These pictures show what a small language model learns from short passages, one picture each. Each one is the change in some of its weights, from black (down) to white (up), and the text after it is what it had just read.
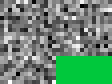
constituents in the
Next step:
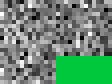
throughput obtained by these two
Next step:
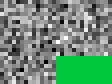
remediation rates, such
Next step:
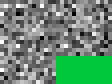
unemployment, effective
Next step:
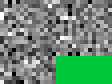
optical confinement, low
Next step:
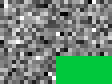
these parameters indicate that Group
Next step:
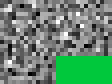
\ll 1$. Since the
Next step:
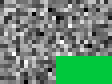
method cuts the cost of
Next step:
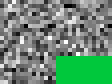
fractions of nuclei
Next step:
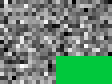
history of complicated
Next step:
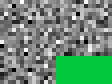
whose goal is blocked or
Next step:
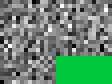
However as the number of
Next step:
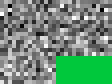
wakes, those of
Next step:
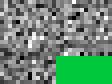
are pointing toward traditional
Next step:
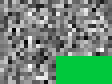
six months
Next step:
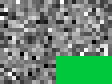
longer nomen if
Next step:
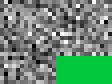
to the first ensemble
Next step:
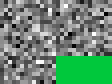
Stock Market &
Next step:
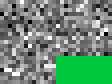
oriented along one
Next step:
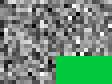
a shorter duration
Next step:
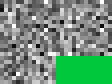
limits the performance aspects of
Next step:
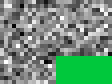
1. Alanen,
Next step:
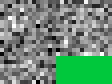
has measure zero. Thus,
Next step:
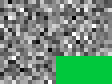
close encounter with
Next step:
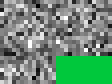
layout, targeting random
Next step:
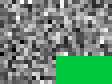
the natural beauty
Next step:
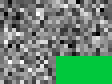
Project administration
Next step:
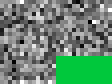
persons government has formed
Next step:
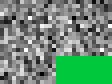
me English lessons in
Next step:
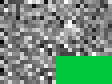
| | Value
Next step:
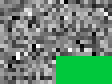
to be $M$ =
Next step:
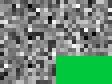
DACs in
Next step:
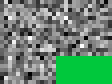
to get married to
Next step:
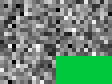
asymmetric even at smaller
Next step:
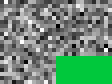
of the bargain.
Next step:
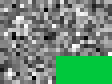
a recursively defined
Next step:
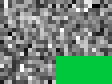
the proportion of that
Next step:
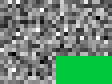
waste after use. -
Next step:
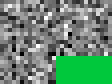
becomes reversible even at
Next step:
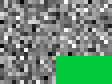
banana, and
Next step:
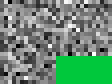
to ethical and legal
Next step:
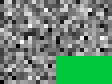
sustainable. The requirement
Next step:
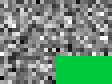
radii the effect of the
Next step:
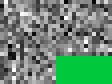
a single message to
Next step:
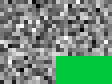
added, while extraction
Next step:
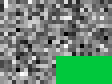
which require cell viability.
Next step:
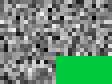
Testing and data
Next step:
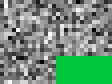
the past will be
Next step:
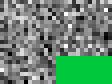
incurring modest
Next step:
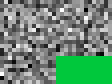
to characterize industrial
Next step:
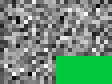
tentatively assigns
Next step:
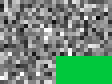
years the Syrian
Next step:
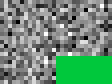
are calls on the
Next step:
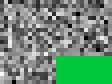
to within 3.1
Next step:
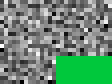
at the time of maximum flux
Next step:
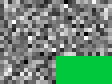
each municipal
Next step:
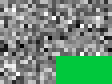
events, the way they affect
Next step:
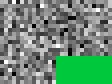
ligands and the
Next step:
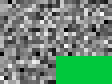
485 It is important to
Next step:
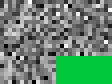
handled and to explore
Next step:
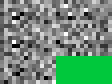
\nonumber\\ & &
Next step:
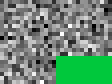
evaluate the module performance for
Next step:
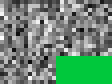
by the mercury
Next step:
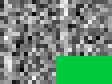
future strategies and activities.
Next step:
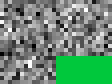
Clear long-term
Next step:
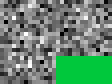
also provided important insights into
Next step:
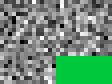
the de-biased
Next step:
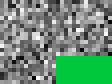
other material form on the state
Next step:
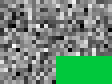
evaluation boundary used throughout the
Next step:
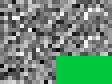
showing neat activity may
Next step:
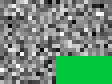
content in blood.
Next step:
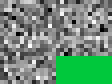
covering an area of
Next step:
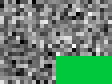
cases, the same image set
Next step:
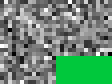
of expansion – stands in
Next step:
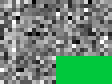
gas-grain models,
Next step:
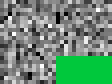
marine environments
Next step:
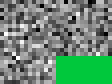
The result will be the full
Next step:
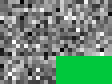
as well as secondary) there
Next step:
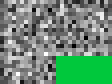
counsellor. It
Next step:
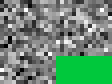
of information technologies enables to
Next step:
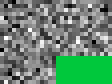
right-hand side of
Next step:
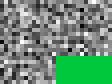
a superset of the
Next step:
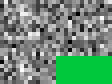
a particular choice of such a
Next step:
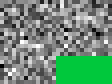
the need to ascertain the
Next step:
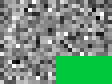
assays, concentrations
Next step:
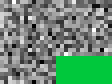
switching stack samples
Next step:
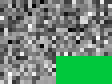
libretti, which
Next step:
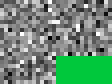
eclipsing and
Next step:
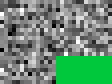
for evidence of nearby
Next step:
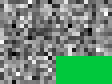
76, Epping,
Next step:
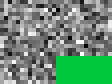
is exact for a large class
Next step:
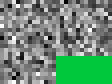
to grasp than if
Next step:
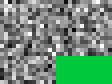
$\mathbf B_{\mathcal
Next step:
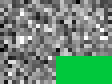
more of an effect to environmental
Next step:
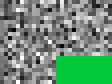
the equations analogous to
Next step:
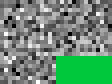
vertical plane containing the
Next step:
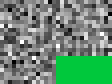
at high luminosity
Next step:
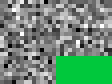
spectral shaper.
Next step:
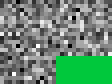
In cases where the map
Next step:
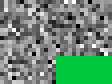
min and chloroform
